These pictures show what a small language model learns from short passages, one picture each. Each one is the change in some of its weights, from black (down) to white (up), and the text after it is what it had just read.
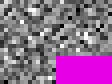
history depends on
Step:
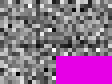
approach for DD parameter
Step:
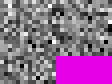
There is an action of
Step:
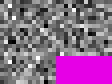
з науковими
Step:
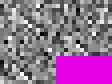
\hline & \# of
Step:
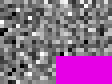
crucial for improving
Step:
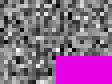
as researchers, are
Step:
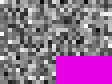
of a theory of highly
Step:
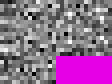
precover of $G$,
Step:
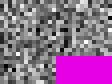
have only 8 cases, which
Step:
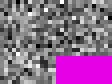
almost 40 years
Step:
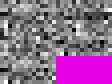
present our results on the phase
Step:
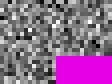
about Hermitian positive
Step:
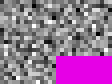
\calB \cdot
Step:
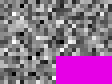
$P$ along the
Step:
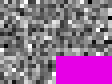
las variables más importantes
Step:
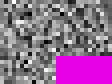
State of Flour
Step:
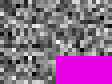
церкви на
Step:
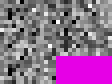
berish, tibbiy
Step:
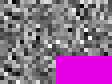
and using the Gaussian
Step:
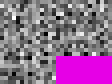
\leq)$. However, the
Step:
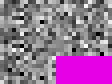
Every \lcsc
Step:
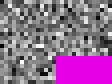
0$ and at least one
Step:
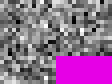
we detail below can be
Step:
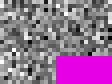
considered as something of
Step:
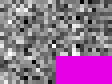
same). Then we have:
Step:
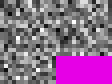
в определении
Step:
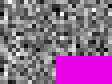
corresponding to this possibility
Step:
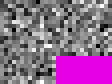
organização do ensino
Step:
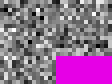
charge is a tensor and
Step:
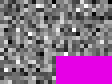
final assertion, let
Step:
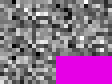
yang dihitung
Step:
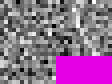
the help of which
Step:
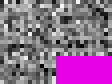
all but one reported
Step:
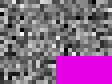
be used to detect the
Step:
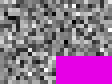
= V \Lambda,
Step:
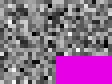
o consumo de
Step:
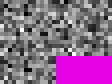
almost completely expels the
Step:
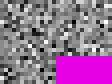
\quad k \geq
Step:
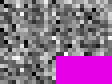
immediately encounter
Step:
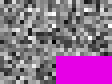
provided a slightly
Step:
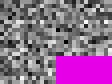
do Brasil em
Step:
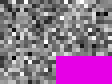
on a descriptive
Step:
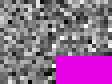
seus vestits
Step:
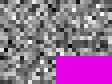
these points, but with
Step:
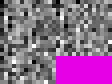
to second order have to be
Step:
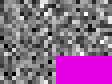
populations and between
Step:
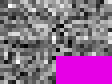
a fundamental result from
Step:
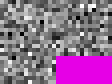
x\vert$. If
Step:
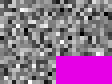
4-bit uniform precision
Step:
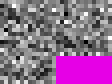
our best knowledge, this
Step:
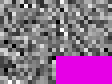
symmetry is the usual spacetime
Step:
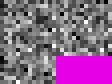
is found by allowing both
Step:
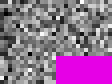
and definability,
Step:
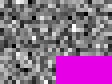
simulation results in the previous section
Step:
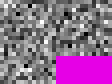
University, Varanasi
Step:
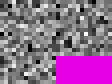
в том числе
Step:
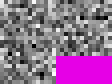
al. enhanced the
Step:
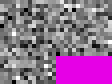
following pages. We
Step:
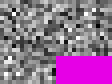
More specifically, one
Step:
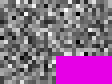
deviation} &
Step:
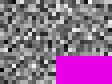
by the homotopy equivalence
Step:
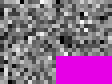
equation enables to determine
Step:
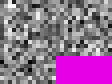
Souza et al.
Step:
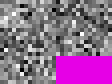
and $\gamma$ parameters are
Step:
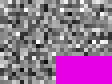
theories and computational
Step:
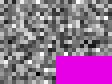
distributional assumptions.
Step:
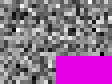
of the IF model in
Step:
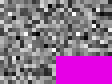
high jumper run
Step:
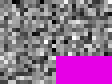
a inclusão em
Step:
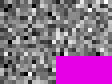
В частности,
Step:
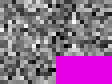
mencionar solo
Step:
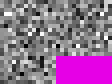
for~$i$ in a
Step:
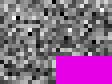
keV band was calculated
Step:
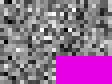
The system constantly scans
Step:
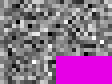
(blue) arrow.
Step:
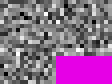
atomic positions along the
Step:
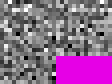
surface is the same as that
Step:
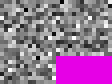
this transatlantic
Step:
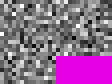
of equilibrium
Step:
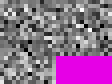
Theorem 1(i). We
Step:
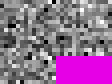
new instance within the
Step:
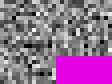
from the Sun.
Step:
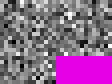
covers only part of the
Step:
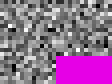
o'rni va
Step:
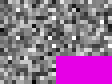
is consistent with that in
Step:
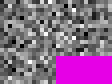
политики и
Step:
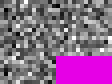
that characterize low interference
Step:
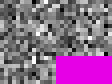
details of the derivation
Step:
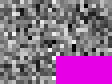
3D Fourier
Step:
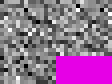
for this are given in
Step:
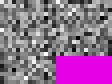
is fulfilled
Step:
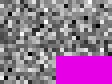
is, however, loss
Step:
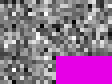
subdominant, and
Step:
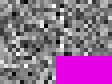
corresponding to the terminal
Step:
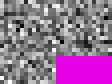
For the non-halo
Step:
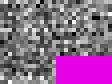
geometric picture.
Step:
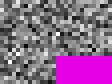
independent functions often leads
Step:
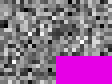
localizados foram
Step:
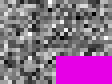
regarded as a function
